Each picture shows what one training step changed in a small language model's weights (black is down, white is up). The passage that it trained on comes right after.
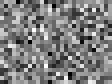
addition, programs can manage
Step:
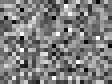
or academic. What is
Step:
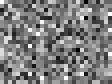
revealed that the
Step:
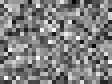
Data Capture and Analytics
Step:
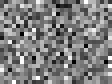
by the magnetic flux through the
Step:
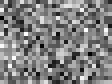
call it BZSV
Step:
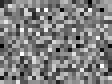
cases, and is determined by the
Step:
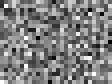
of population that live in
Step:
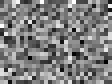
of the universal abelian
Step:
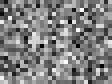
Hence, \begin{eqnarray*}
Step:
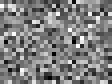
stresses q_m and
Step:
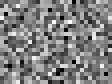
convex) sets, has been
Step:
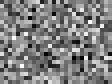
potentials and SU(6)
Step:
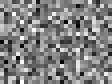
over the whole space of all finite
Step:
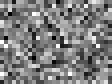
the existence of special metrics on
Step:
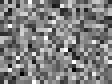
of split-ring resonators
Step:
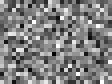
recover the symbol rate
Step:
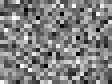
synthase, ENOS)
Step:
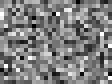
properties. \begin{figure}
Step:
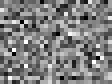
a\mid k\in K\}$
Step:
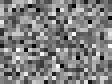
Recurrent in nature, they
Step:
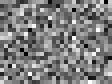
This work was done during JH's
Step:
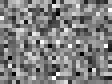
$\alpha_i$. If
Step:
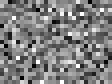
a tenacity and
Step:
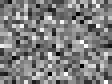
QD involved in the experiment
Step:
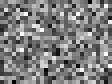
in classes B and A, as well
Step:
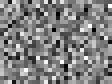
by first radially projecting the
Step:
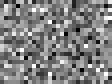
decreasing number of theses made for
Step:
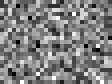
1$, the notion of an
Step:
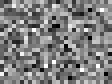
transition between $0$ and
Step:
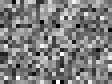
Interaction Mechanism
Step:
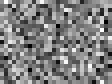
Chad n/a
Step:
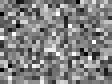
ribbon of gel in
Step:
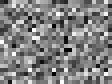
demonstrated the feasibility of
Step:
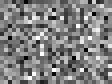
Betrayal has always been
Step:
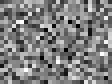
quantized vortices can be
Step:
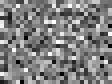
creating a potential pathway to a
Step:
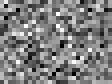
an increase in dark-phase
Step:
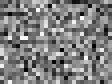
equation (\ref{EL}),
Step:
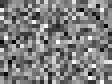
Figure 3, but computed for the
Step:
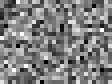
dry [unit]
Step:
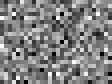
level) than for the high
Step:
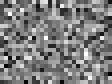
of such sources. In this contribution,
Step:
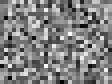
\mathbb P \left\{
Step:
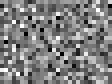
$B$ a fractional power
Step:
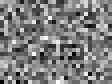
experimental implementation supports nontrivial quantum
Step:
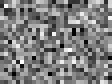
of additive property has been
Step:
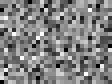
Given a cube complex
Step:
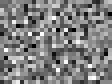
N.J. contributed through:
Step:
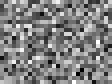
the auxiliary spaces. For
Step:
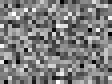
$\tilde{\omega}$ in
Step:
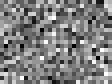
are generated. Specifically,
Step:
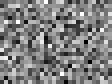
Degenerate Complex
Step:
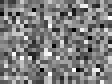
desired characteristics for the wireless
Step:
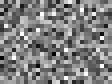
that there is no emergency
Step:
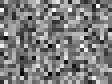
$A$ of the density topology
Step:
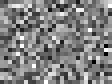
infinite family and, using deep results
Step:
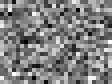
and support metrics indicated that
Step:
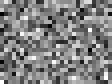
assuring us that the magnetic
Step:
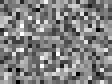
in crops but also in natural
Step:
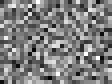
its divisor. The
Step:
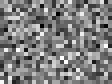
MDR, posing challenges
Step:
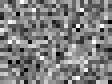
feelings of helplessness
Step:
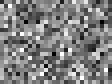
engineering stress vs.
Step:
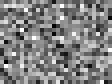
set of columns and associated lattice
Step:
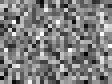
Gemini 3.0
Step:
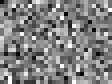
the absence of any water
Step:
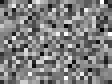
the robustness of the
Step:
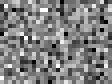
(see text), as a function
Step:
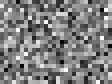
and stabilizing agent, with
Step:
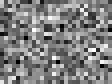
slit direction and then the total
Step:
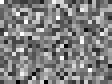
inside the brackets is
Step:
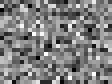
gas collapses to much higher
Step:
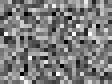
of broadband photoresponse of
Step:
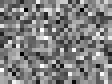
Framework <ul
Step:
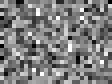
$S_j$ consists of
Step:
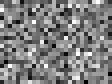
on this topic. Adaptive
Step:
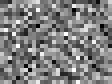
channel where two acoustic
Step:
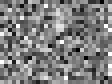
recycling processes and
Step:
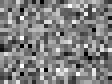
complex vector space with a linear action of
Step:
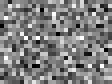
[12]. Obviously,
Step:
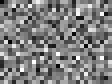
the nature of the class as
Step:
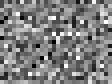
rainy season. The
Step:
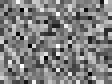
and the smallness of $\zeta$
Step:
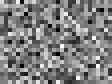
regions and color image descriptors
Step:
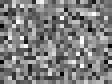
on specific inclusion criteria and
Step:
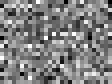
between vertices of $V_3$
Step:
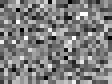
This can be achieved by a series
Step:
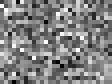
collect some simple examples. ##
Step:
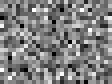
death thanks to GPS
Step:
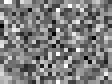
changing the color of a
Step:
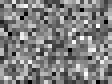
at least 4 ears of length 2
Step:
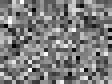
100 Source: Primary data
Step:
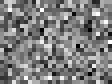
Livestock Farming
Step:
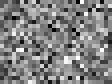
suitable for gas sensing application
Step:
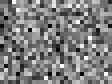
allow definitive treatment of
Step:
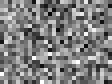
the continuous-time filter in frequency
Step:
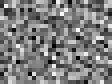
of two components corresponding to the
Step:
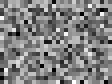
$\Gamma$ defined by $t
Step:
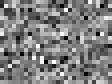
of the partial differential equations to a
